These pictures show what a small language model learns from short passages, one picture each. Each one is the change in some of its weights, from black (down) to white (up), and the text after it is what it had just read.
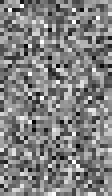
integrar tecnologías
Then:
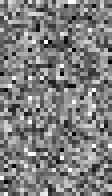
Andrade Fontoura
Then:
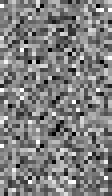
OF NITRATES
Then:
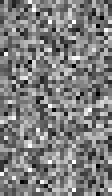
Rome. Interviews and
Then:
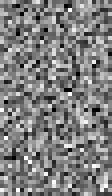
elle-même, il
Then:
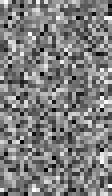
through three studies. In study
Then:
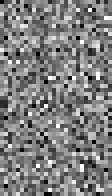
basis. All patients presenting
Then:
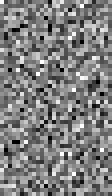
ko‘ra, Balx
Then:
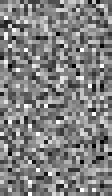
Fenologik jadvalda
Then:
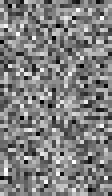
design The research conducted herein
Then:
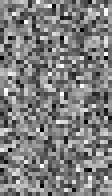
dass von den Fraktionen
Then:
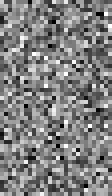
a new general framework for
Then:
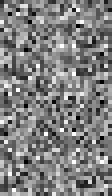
still attract attentions
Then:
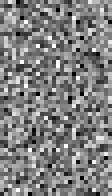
qonuni 1-bob
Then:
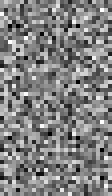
into their new environments to develop
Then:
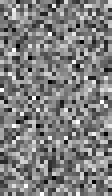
hemisphere, have more
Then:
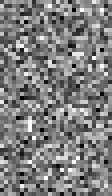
°C). The reaction was
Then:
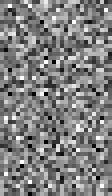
and international literary
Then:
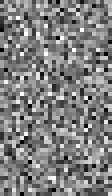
The 2014 strategic plan
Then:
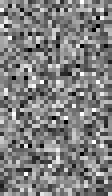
Conclui-se então
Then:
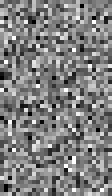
rejimlarda ishlov
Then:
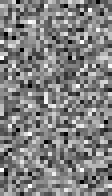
neurorestorative *P.
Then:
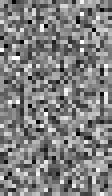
maritime vessels from
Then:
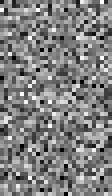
as the water monitor, belongs
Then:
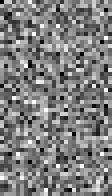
rich in organic matter,
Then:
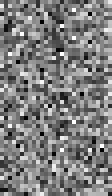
Pb, and Zn were
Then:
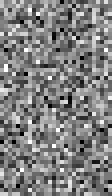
Leksema yasash
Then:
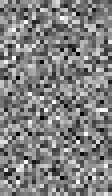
this case by identifying the
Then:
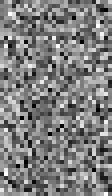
em Ciências da
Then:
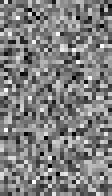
internal and external factors,
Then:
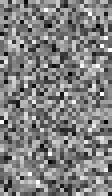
apart cross-striations of
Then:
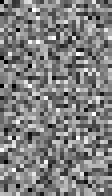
symptoms of
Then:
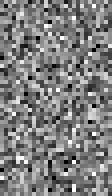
vafot etgan vaqtda
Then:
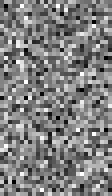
o un adjetivo
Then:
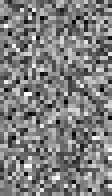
این باغ نه
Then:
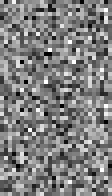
e Urbanismo da
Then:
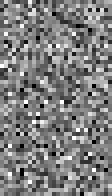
others. The data were
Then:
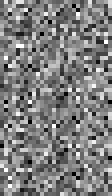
[6]. In order to
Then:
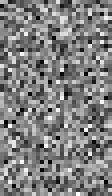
are the most critical generators
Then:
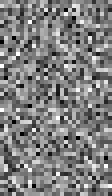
are willing to sell a product
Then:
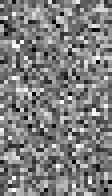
nitric acid treated
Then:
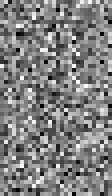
through tuning. When the
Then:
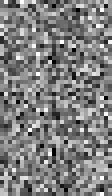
upbringing in opposition to
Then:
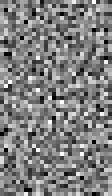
comparativ cu R-CHOP
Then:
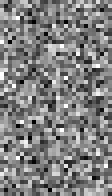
head candidates and
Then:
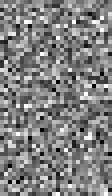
mobillik, innovatsion
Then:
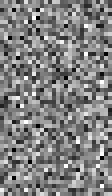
use in trying to mold the
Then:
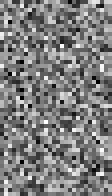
F, et al. Failure
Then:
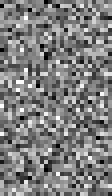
found to be affected by the
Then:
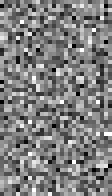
Mediterranean Fever)
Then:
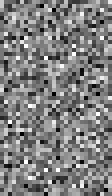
не повышать
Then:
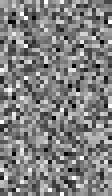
Jos M. van den
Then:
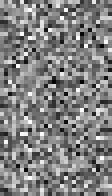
the final consumer,
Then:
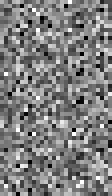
з львівським
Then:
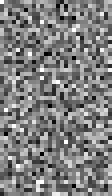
mayores, clérigos
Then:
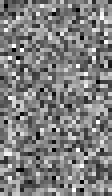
into itself; Russia has
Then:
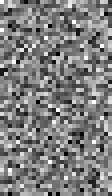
J. E. & Kelley,
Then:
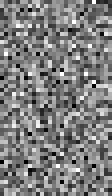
addressing difficult
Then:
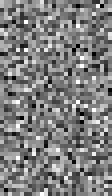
tidak memikirkan
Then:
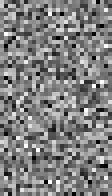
of either cementum or
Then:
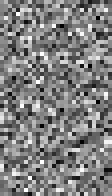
Por su parte, Cleto
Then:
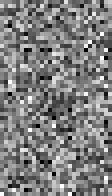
& ICT, Digital
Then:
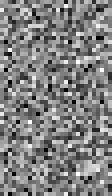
torna-se relevante
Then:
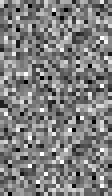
conceptuales y materiales de la
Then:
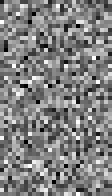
but there is still no common
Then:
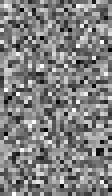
importam. De alguma
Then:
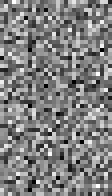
taqdim etish
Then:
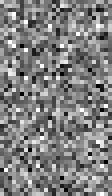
audience consisting of people
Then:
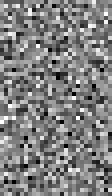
Rohmer Faculdade de
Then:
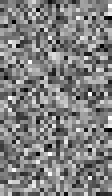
of the most important things in the
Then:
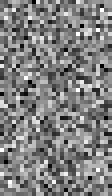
sodium chloride
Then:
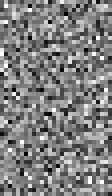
ser humano por completo, em
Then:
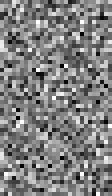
dari jagat raya dan
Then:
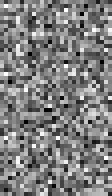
ingliz, nemis,
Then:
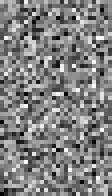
zamon loyihalash
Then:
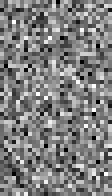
can help us to assess Research
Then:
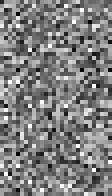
interassembly interaction,
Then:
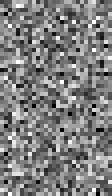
již od dob
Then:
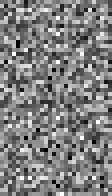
entre eles de 2 ou 3
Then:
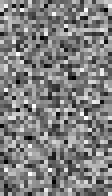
of upstream gas
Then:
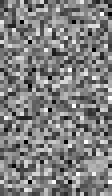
ma'lum g'oyalar,
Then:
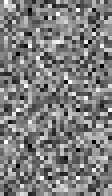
the chemical and plastics
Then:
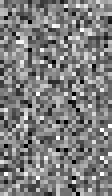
tizimining konstruktiv
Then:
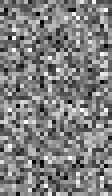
today. The CSALF
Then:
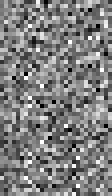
so`z boradi.
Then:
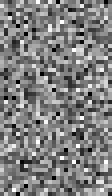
professor Kalonov
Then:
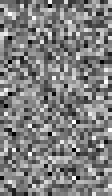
lies in the formulated
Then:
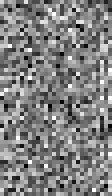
sun'iy sutlar bilan
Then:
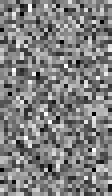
des moyens humains et
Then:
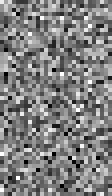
of peace is education for
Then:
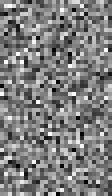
T. J. Optimising
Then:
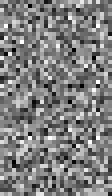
e permanência) de idosos
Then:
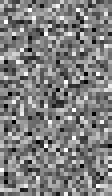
be the cortical column – a
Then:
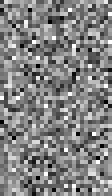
qarshi kurashish
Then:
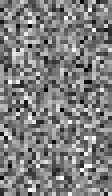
besseren Lesbarkeit
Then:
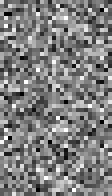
the European Research
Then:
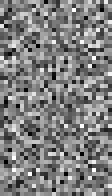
values endorsements from
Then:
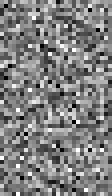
lower than that of the single
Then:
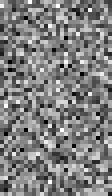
at the time of the expulsion
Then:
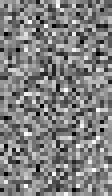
come to the fore.
